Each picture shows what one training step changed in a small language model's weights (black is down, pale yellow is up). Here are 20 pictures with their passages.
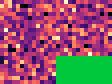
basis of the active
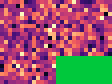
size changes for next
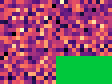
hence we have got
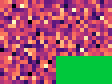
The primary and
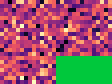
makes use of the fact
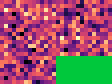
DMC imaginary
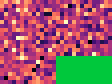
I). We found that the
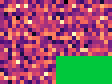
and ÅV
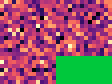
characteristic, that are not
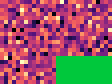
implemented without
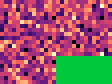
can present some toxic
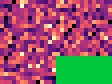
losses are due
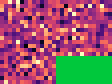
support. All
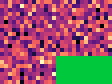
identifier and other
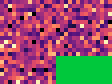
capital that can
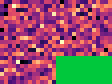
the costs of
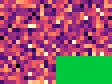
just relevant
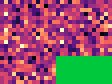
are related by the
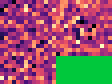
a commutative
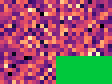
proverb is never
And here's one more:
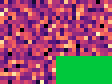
variety samples and
